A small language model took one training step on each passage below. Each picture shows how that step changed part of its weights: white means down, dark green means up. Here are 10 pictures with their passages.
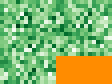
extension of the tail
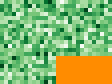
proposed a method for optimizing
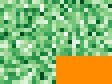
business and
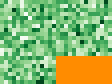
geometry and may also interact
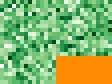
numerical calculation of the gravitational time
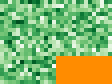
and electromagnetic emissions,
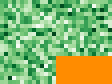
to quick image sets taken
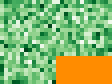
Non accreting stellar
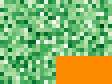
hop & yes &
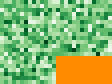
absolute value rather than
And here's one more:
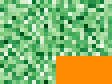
rows. (d)
